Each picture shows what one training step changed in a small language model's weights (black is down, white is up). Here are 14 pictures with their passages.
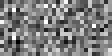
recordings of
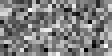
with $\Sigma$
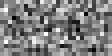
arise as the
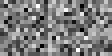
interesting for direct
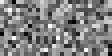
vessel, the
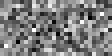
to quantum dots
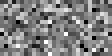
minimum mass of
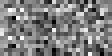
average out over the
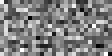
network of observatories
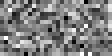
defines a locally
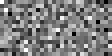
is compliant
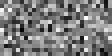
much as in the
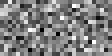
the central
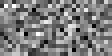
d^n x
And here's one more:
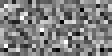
length. In this
